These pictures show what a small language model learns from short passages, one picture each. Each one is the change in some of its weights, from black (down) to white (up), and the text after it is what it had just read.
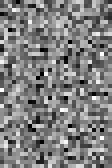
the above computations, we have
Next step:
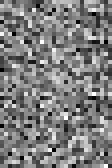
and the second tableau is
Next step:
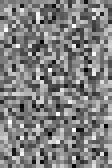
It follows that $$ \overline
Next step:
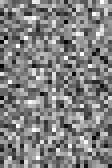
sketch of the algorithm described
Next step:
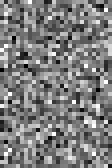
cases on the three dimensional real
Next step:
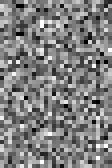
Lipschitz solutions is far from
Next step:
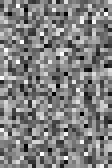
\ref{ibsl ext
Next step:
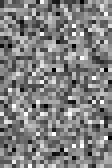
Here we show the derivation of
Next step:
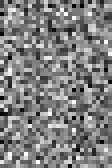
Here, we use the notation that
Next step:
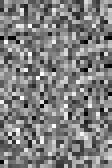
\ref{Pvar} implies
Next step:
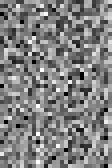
$Q$ is the quadratic form
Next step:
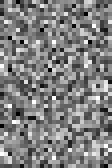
the utility function equals
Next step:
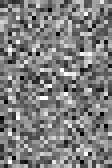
all $i$\qua By
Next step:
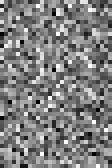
turning to the proof of Theorem
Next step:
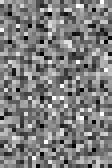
finite-support source
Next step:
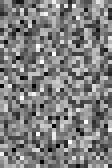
\hfill $\Box$ The following
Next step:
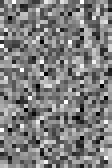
\in \Lambda_A$,
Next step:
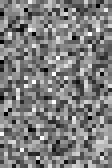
modulo, which contains no
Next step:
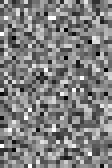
main results we shall present in this
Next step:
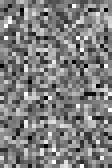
of wave-interactions studied
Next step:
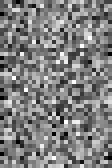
the results in this paper. We
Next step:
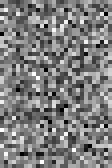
in terms of Kappa value
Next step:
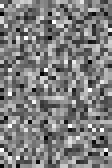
one label, which we characterize
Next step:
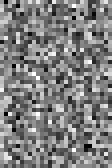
in terms of maximum space dimension.
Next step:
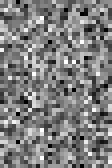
h =\bar gx$ with
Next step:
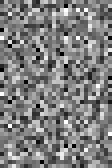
{\mathbb N}$, there exists a
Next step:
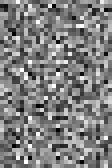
is absolutely continuous with respect to
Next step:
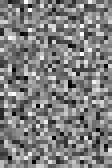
be much larger than the ``variance
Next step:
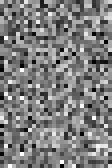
of individual character
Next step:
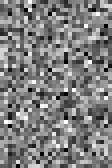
all of their continuous images satisfy
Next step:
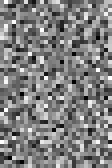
\emph{History of
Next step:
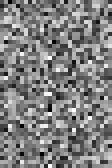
conclude that $U = V
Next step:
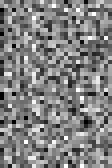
detailed formulations of numerical
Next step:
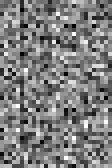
there are many choices of
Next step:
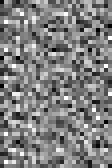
equations use as much information as the
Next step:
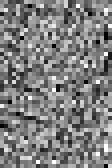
in the bottom of the
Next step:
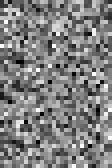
that the value process can be represented
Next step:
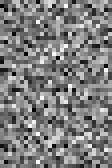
with respect to $\nu$ is
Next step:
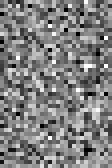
a detailed discussion in in
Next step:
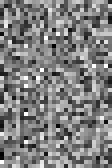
preserves the group ${\frak
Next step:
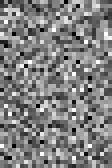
that an agent is subject
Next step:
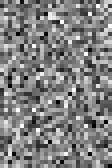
constraints. Based on Proposition
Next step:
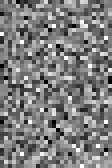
opening up for us as we
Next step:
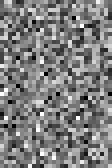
\bm x . \] It is
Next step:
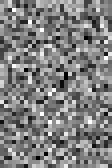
A solution to the differential inclusion in
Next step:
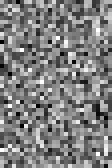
a locally trivial fibration, the
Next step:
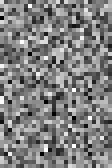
Then \begin{eqnarray*}
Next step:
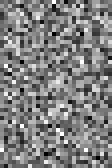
result holds for a locally free
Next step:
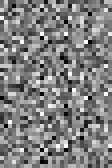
\text{by the lemma}.
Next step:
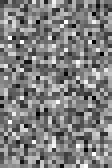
crucial role in
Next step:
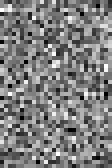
for some finite, but unknown
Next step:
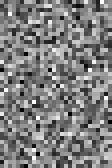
to $\eta$ to zero,
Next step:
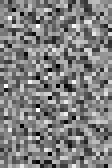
to prove the first main theorem for
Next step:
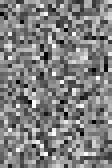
$3$ limit cycles near
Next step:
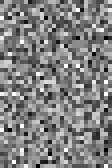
a \textup{ below }
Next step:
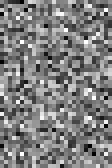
them all as quotients of a
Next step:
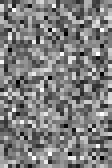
a node. We refer to such
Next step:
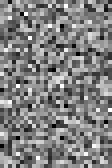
to be used throughout. In
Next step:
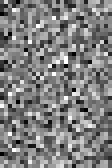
the main population, the
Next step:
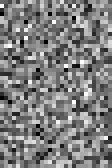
expression, the first two lines
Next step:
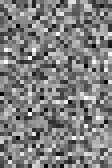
as opposed to the standard right
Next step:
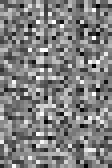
depolarization of the
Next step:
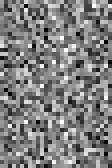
product and coproduct!
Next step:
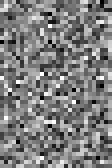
< u , d \bar w
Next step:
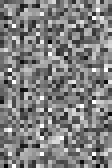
not necessarily a limit tangent
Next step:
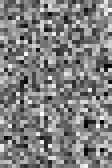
nilpotency class and minimal
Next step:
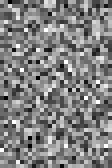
sends a map $\varphi :
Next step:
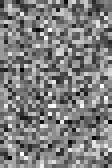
until the degree $5$,
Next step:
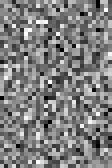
general solution of the equation for arbitrary
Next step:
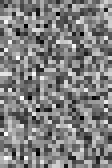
systems that quasi-fill and
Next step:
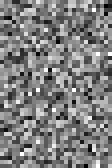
Then using the known canonical bases
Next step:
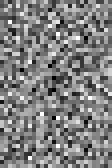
is equivariant in the sense
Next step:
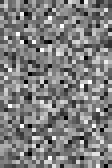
into a relaxed and exact
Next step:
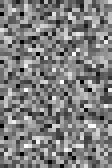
on Kontsevich's
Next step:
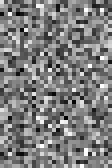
fixed elliptic curve $E$
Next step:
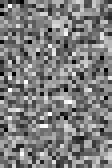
and all $i\in
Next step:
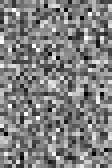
elasticity model with linear
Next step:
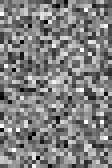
on the nonlinearity) help
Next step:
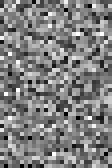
of rings over skew
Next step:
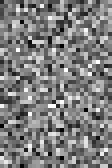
we have used the symmetry of
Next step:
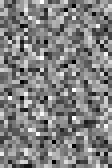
partial actions of groups of
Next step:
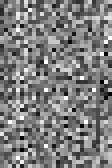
doesn't exist, but
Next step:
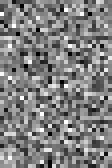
Moreover we proved that a surface satisfying
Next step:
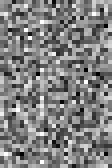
be the quotient algebra of the algebra
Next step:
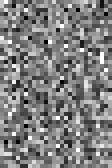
solvable groups (note that
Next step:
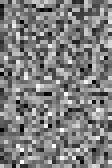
we used $s^{\gamma
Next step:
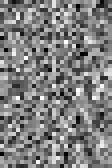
tractable, we propose
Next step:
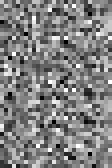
before slowly starting to
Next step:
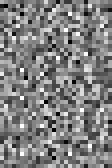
\el \begin{proof}
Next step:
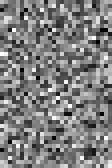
generic trajectories.
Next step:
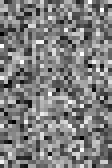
ordered, and any element
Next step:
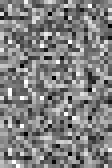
n$. \begin{enumerate}
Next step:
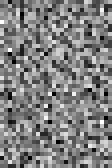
values of such deviations is
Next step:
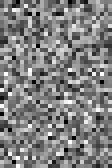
In this section, we present the
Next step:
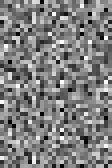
numerical fluxes evaluated using
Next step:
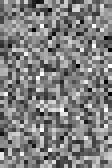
in \eqref{Wk}
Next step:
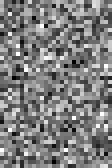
any open subset $U'$ of
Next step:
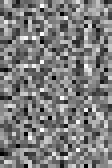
\ee (See also
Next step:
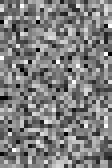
the five pentagon
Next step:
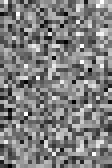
regulators and zeros
